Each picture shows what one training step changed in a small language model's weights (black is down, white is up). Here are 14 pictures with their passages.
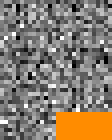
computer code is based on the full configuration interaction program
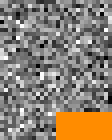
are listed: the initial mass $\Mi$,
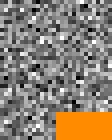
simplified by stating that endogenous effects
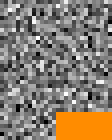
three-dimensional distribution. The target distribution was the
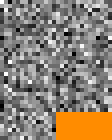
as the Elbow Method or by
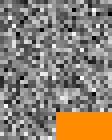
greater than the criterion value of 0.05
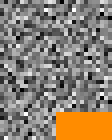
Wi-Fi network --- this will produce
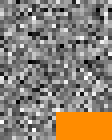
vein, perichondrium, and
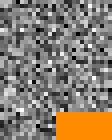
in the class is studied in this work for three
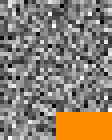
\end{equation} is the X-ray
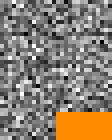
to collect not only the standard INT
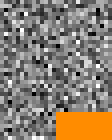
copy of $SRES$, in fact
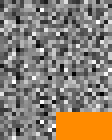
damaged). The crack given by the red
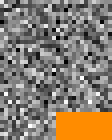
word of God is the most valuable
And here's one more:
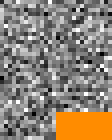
as the classical orbits slowly
